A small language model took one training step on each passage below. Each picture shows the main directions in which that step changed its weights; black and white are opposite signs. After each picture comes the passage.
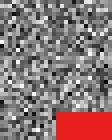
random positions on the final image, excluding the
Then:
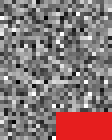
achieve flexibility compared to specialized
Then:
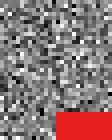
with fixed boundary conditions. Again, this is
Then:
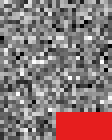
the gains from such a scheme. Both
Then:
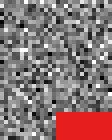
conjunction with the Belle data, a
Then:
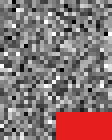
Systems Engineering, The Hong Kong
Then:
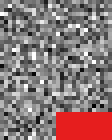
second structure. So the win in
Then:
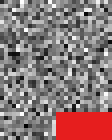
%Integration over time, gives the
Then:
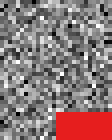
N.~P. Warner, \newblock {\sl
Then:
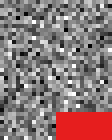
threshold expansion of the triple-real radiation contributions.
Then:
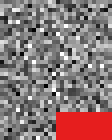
Up to here, the analysis is a minor
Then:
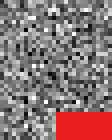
which is itself in a well defined spin and parity
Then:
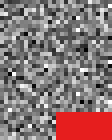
relativistic electrons, and the effect of inverse Compton scattering
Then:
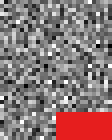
3.14$. At resonance, we find
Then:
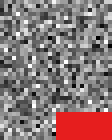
indicator variables associated with critical slowing down such as the
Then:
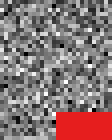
of toward the stronger northern
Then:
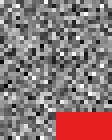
that was postulated to exist by Dirac to
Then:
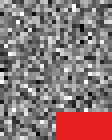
to be more dark matter dominated inside the optical disk
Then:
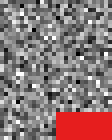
more serious pile-up problems. The
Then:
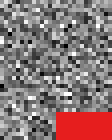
is about 3 \AA. Curves at the bottom
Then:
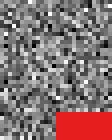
$\xi^{\gamma\gamma^*} \sim \chi
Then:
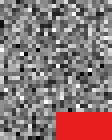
segments of) $e$, $\tilde{e}$
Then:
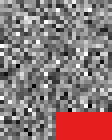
is the differential determined on the odd generating
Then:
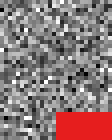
of performances. We study the different types of rare
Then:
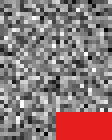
with $m$ being the reduced mass of the
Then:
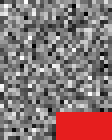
denotes some measurement noise, usually assumed additive and
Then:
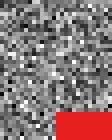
distributions (in terms of the partial ordering
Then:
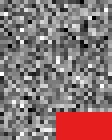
difference in the orientation of the low dimensional
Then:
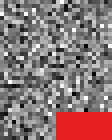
Sergio del Campo and Ramon
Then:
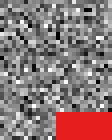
micro-scatterers are often very
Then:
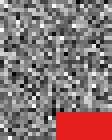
The $\overline{\nu}_e$ can interact with
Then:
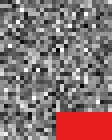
$c_{\D}$ is the normalization constant of the
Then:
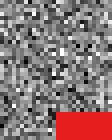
latter case leads to a contradiction between Eq.
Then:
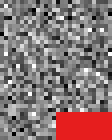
\bibinfo {author} {\bibfnamefont {G.}~\bibnamefont
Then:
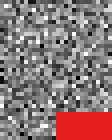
order $10^{-9}$ convergence is usually reached
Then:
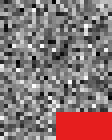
chiral magnets. *Phys. Rev.
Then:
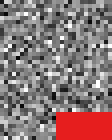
80 meV, whereas the magnon dispersion along the
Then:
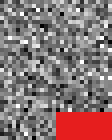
new class of Extreme Dielectric
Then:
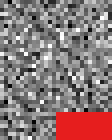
propagation of arbitrarily many bosons, no
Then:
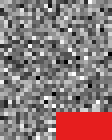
networks. At the physical layer, a waveform not only
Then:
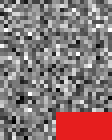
minimum height = 1.5cm] (e1)
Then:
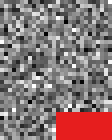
chiral $\Phi$ and a real linear $L$.
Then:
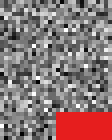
and Keplerian frequency of the
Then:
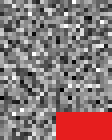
Figures 5a and 5b show the order parameter probability
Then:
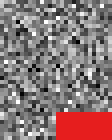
is the space step and $n$ is the convergence
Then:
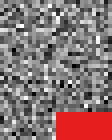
to the query developer. This can lower the query
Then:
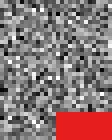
minimal possible constant $A$. This additional constraint was
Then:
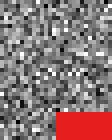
spreading of disease through a population
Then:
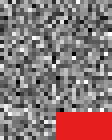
correct relationship between slope parameter, nuclear temperature, particle
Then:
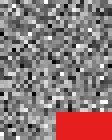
us to extend some qualitative features of the
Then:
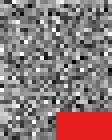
an effort to keep our presentation more
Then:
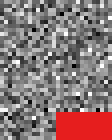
observations for each epoch were confined to a period
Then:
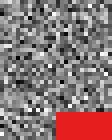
degrees. The final area surveyed by the
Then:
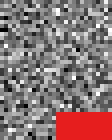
however, the transparency will disappear.
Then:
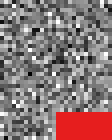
no predictive power, i.e., a random
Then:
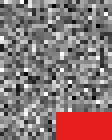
BH. Therefore, in order to model general relativistic effects
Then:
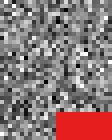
much of the statistical improvements seen in figure
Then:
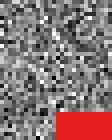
variational approach in 1D with exact results and analytical
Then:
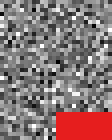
accuracy can potentially be improved to a certain
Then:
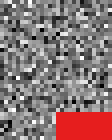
shown here, however the figure makes clear that additional models may
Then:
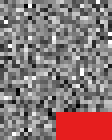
the Wikimedia toolserver
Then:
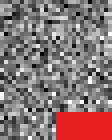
integer representations of \kmers. When a
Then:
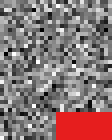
energy,charge and the entropy densities respectively.
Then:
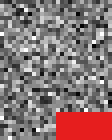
compared to the specific angular momentum of the massive particles
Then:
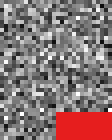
lower magnitudes. This issue arises when
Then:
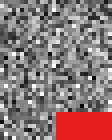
\end{eqnarray} Using above equation and
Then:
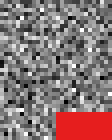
most important one of these unstable modes is likely the
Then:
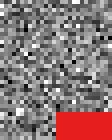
detectors, Obj object,
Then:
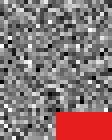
granular experiments and simulations that resemble to our
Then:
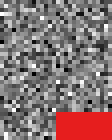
be several dominant decay modes of ${\cal C}$. For
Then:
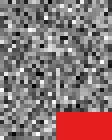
writes the analogous equation relating eigenvalues of
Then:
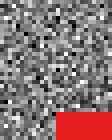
constants are assumed to effectively absorb some important
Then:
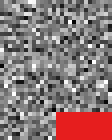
allows it. If we wish to increase this limit,
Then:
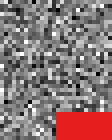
configuration interaction methods. \end{abstract} \maketitle
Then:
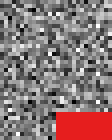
we consider two options to calculate swap and
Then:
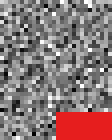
but do other coherent sheaves model
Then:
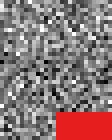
corresponds to pseudoscalar $\pi^-$,
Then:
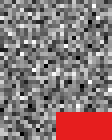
presence of near-critical eigenvalues in the
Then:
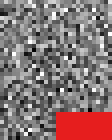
calculation of differential charge density as shown in Figure
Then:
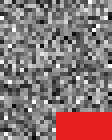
stable voltage after ~ 9 min. To focus on
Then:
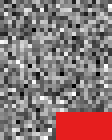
observed variability of the buffer were different between
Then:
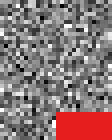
over-relaxed algorithm, which agrees with the results
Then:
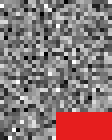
values, but their gas and dust distributions are in
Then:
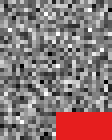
\textit{strong} links, associated with the
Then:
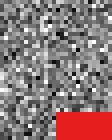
potential, respectively. \begin{figure}[h!]
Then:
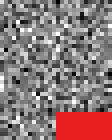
are missing from the partial ${\bf 10}$ appear in
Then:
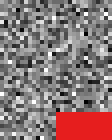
see lower panel. We have analytically and numerically
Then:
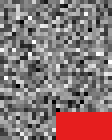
500 mm) for collecting the
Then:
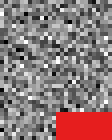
squark masses -- which has previously not been the case
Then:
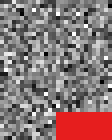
operationalised relatively fast growth by examining the
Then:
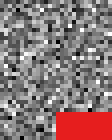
$b$ and $c$, adjust the
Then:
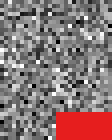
{Foguel}}, \bibinfo {author}
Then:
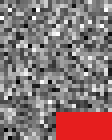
Programs and providing programmer friendly
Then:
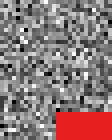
are many qualitative similarities between the
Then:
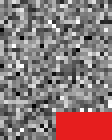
sessions distributed over two months were
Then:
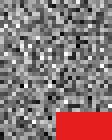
fields: the spacelike,
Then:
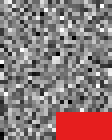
effect on both the energy and enstrophy
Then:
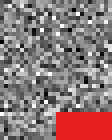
a regime of QED never before explored in
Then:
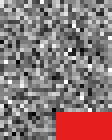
the modification of the action, the black hole solution is
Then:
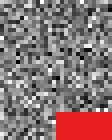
the metallicity gradients we observe in
